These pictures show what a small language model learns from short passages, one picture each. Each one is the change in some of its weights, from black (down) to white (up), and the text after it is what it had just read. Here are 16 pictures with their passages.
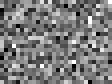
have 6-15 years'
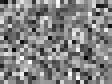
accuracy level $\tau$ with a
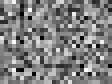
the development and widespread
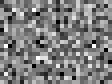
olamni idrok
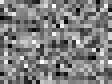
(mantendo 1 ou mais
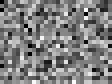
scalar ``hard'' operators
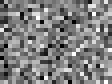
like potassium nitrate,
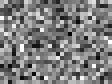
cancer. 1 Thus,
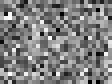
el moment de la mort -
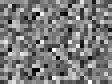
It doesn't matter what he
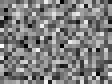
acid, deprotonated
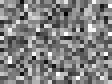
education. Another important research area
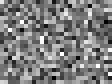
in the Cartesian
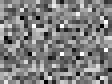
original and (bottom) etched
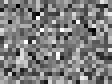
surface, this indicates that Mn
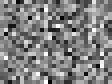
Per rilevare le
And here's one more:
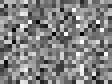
John Wiley &
